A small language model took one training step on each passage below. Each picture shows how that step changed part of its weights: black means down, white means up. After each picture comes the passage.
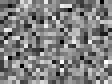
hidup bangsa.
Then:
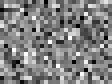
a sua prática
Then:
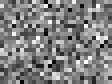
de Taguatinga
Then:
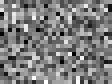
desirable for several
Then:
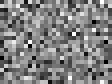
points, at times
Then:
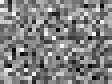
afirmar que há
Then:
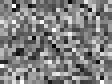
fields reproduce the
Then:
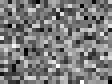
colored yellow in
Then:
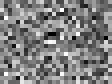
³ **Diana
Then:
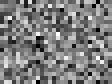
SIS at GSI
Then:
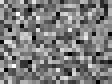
level. After
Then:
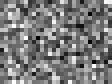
\end{equation} is
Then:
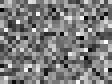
spin frequency, the
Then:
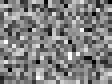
of the fields. As
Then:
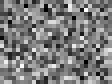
(TNN) interactions
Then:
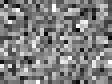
esas reformas más
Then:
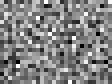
не должно
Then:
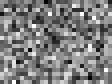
uchun harakat
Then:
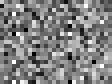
branching ratio
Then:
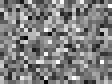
same holds true for
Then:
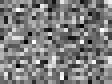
\bibinfo {pages}
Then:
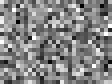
relacionada ao que a
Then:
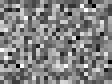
fac parte 352 de
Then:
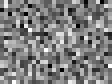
to the symmetry of our
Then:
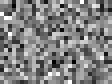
of intraspecies
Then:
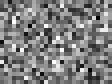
lebih dekat
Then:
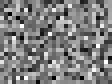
14 de abril de
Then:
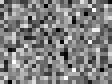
process $AA\ra
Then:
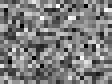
results, and commented on
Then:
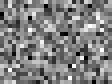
have only found a local
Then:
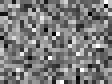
\corridor \]
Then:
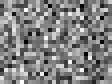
parques o jardines,
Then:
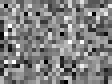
pendapatan dari
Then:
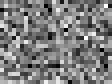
the advantage that it
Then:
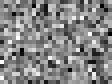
emotional regulation model.
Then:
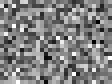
is challenging. This
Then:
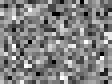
Rendah $26 < X
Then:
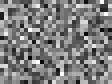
233 structures at the
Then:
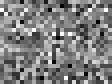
text streams
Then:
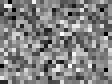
saúde corresponde
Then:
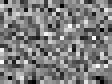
of the trigger and
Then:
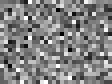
about the design of an
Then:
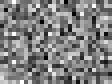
band made with the
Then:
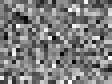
very large efficient
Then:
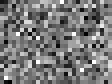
lpm, FR de
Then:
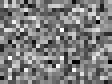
is available,
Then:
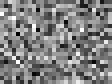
Saúde Governo
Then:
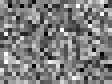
famille. -
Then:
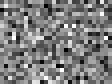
the observations to our suite
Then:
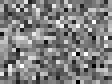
por 22 estudiantes
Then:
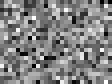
a given $B_0$
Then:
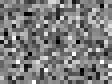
va falsafani
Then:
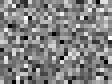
on the geometry, given
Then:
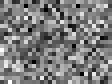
(PKD) method in
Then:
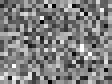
Hyades stars can
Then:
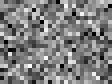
was studied by P.
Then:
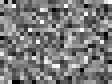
$\tau$, the marginal
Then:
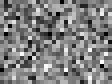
Japan, 31
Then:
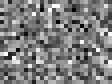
culturais das
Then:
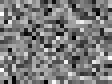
Tfno.: inter +
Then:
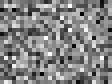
juda katta
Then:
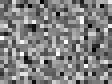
we report the expressions
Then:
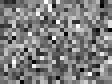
para os ambientes.
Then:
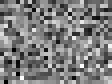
To obtain a system of
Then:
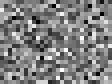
Fim Localidade
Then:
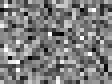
the level of noise which
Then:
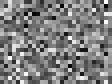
este grupo etario,
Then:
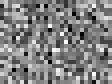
random scenario
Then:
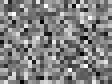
- Commerce et
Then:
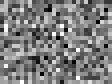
Toxicity and
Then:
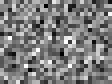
одной страны
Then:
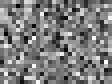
dalam hal vote
